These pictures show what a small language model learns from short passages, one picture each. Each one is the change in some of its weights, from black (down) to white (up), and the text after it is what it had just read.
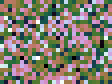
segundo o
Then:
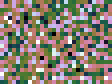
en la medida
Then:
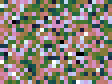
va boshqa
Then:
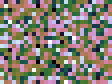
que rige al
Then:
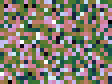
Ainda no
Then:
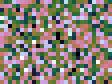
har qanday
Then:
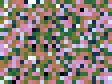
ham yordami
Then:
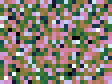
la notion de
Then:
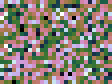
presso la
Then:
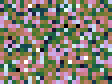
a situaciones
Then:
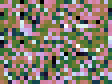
de auteur
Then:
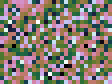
jest to
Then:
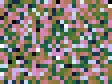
tiempo de
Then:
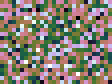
tableau de
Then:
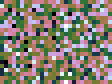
à presença
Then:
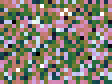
ó aná
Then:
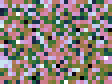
на які
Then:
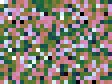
por fim as
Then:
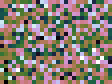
о важности
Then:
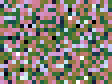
à apporter
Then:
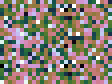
nga sistemi
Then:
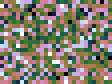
emasligi ham
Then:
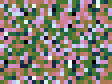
Pablo &
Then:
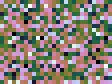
работы –
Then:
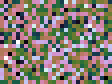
the Digital
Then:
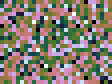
após a
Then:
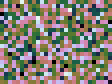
Band 8.
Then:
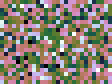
одни и
